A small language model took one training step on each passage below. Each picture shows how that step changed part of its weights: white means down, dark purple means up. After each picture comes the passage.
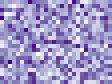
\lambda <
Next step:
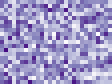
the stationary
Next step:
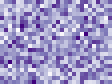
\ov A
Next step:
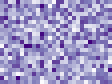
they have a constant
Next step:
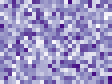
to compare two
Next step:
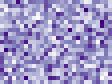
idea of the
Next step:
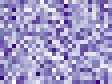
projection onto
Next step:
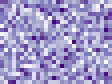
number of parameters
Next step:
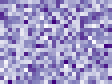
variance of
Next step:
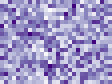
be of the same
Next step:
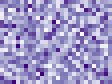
% \centering
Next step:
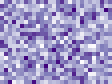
and explain
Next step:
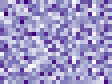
equalities and
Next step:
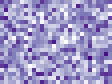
transitions and
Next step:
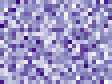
points for weak
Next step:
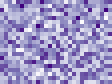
next goal
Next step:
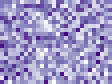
power of
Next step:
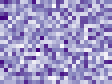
manifold, and
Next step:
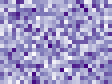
T$. If
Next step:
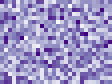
the debate
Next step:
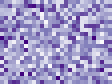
given $m$,
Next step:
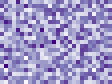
these random variables are
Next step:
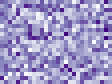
number limit in
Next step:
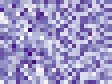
to be possible
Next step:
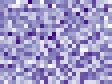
$H$ is
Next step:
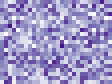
is a reverse
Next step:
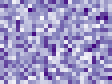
by %
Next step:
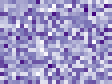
a smooth map between
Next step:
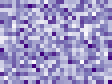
then $\tau
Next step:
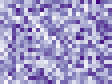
local algebra, and
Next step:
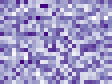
then the arc
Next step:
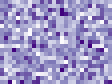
of subspaces
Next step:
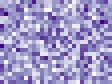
have simpler
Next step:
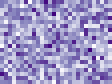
the tilting
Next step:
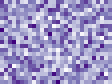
Again we
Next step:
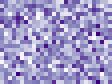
added to particular
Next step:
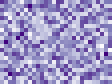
for solving the
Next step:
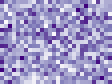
category of right
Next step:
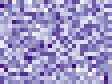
models and
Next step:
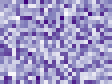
the soft
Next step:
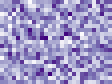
numerical example we
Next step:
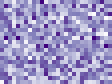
is obvious.
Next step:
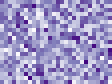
to extend the
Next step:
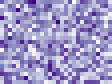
obtain \[
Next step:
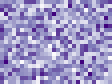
V}$ and hence
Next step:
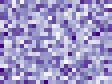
In two space dimension
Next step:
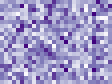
unique genus
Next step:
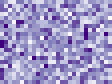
that the algebra structure
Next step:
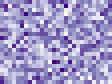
based on the
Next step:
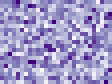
,} then there
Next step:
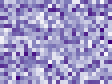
a disjoint
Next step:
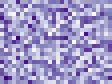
these are often
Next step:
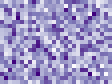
eigenvalue problem
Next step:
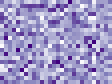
and $k =
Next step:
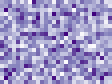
and each sector
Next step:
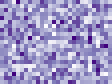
Proof} The
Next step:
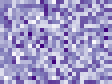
approximation algorithms
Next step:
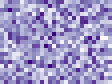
$p$ be
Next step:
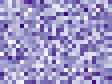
of words
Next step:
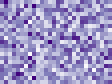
curve to the
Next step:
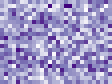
a map from
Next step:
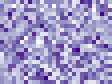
first is to prove
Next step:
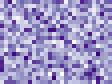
just do
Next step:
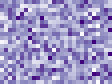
and $\Gamma Y
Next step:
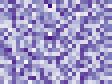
these works the
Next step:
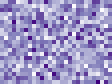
G$ be the
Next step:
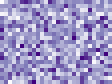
By Proposition 1,
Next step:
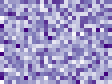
we must have
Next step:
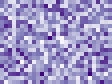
the open and
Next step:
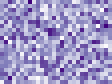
sum is over all
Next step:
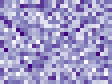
potential and
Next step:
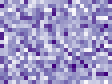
spin by
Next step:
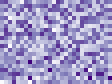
for the three
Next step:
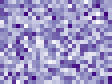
to infinity
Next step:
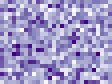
be a polar
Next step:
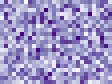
following sense:
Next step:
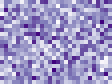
small category
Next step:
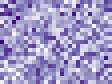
order of that
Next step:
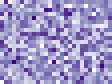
and so this is
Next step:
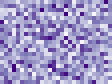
process $X$
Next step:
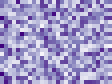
are called the
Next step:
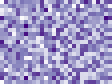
but we must show
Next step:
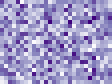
from its the
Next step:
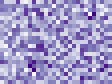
one or UQ
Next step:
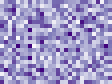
relations between
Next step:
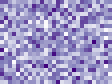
limit of an
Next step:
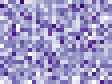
We provide the
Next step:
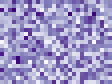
points $P',
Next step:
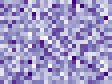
depends only on
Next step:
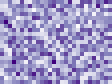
dynamics is
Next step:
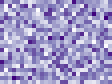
from zeros of
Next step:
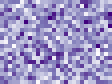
}\Gamma \in
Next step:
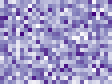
Suppose now
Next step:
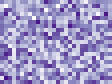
the inverse
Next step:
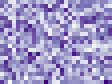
the values of
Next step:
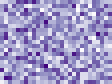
term gives only small
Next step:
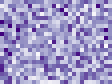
algorithm takes
